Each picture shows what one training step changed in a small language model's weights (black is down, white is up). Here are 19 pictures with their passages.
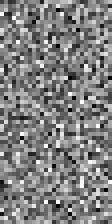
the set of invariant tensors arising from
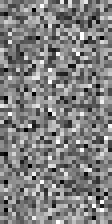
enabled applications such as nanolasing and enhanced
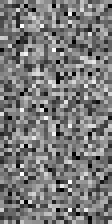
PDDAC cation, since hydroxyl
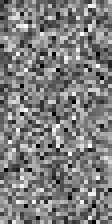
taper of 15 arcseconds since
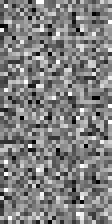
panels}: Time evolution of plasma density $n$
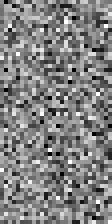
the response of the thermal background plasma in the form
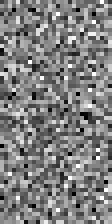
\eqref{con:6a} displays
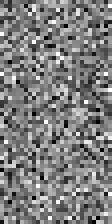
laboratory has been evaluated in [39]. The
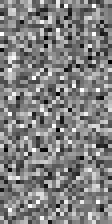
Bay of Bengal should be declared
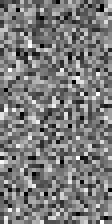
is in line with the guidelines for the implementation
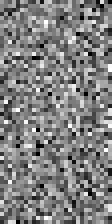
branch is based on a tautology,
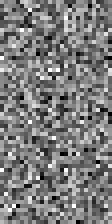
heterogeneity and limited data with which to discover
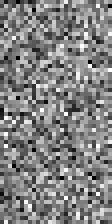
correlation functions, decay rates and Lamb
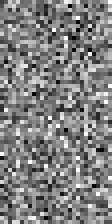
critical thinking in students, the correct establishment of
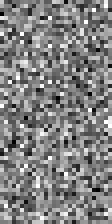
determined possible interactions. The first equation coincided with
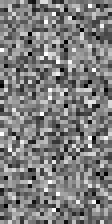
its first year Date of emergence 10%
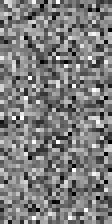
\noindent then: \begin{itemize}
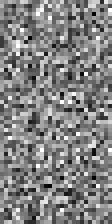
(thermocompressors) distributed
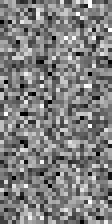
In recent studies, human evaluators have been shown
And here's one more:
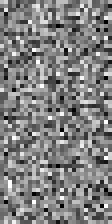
$\pi^0$ mesons created in the
